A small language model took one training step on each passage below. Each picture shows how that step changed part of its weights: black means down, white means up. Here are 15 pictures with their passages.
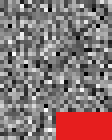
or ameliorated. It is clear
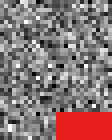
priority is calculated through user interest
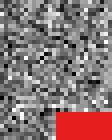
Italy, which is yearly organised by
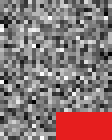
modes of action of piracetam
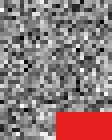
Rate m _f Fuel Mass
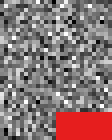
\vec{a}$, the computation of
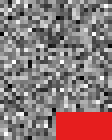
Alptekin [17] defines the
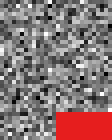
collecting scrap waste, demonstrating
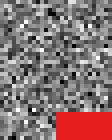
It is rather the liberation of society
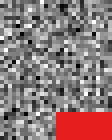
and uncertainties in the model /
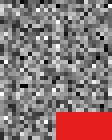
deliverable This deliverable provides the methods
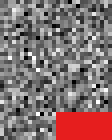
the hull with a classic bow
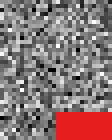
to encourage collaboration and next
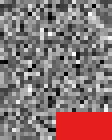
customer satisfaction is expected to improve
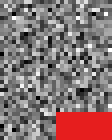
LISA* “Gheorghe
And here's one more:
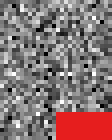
to focus on lived non-religion
